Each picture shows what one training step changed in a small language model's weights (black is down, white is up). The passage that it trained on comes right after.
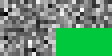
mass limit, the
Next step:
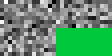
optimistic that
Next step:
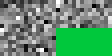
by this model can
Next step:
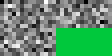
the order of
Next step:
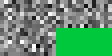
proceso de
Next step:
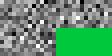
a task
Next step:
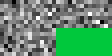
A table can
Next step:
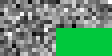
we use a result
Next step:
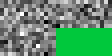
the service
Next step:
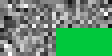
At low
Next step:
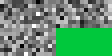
value and the
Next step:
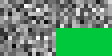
support the use
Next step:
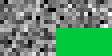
considered, one
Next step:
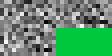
the neutrino
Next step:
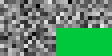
force between
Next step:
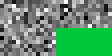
from the processed
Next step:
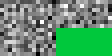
In Fig.
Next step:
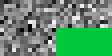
even show
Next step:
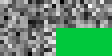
confined in
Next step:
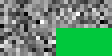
the critical
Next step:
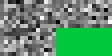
way of
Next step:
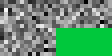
the fact that
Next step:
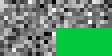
case. By
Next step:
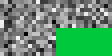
car on
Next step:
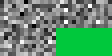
train a set
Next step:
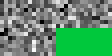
well defined.
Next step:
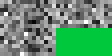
temperature: the
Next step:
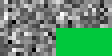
respect to the
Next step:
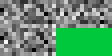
the temperature where
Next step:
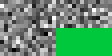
provide more power
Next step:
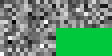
passed through
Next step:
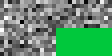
in Critical
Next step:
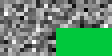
case, the
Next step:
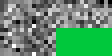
These secondary
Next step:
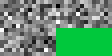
permeada por
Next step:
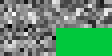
er wel
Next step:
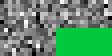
aumento da
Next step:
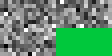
temperature dependence of
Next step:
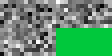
ordered way
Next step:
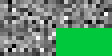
q} \ne
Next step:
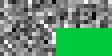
volume. For
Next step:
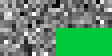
todo ser
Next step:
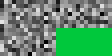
that the two
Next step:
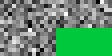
potential (and
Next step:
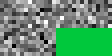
dati kay
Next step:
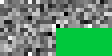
bu durum,
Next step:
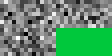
and magnetic field at
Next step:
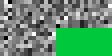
evolution of the total
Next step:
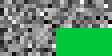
the Chinese
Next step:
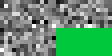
\sim \mathcal
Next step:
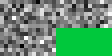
concerning the
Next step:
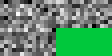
instead of
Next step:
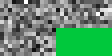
theory.} It
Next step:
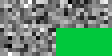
in each case.
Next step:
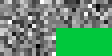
original data
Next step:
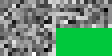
those corresponding
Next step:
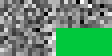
temperatures) current
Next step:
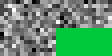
& ${\mathcal
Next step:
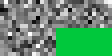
use term frequency
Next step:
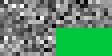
the outermost
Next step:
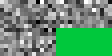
The spherical
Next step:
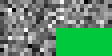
бу –
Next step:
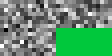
it is seen
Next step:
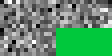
showed that in
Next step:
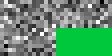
type of
